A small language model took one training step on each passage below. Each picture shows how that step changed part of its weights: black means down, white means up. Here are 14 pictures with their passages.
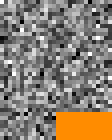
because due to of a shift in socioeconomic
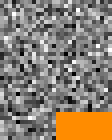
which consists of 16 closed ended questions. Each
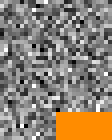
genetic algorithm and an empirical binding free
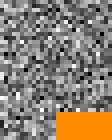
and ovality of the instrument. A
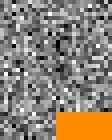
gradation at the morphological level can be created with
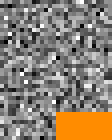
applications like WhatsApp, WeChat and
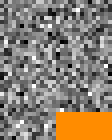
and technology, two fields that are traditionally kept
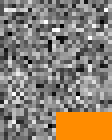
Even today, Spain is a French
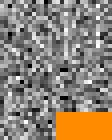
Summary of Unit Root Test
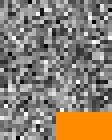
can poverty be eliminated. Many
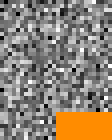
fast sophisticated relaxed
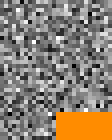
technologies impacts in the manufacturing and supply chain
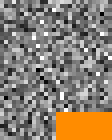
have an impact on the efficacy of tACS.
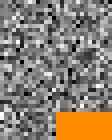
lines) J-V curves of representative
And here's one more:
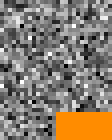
construction quality, adequacy of reinforced detailing
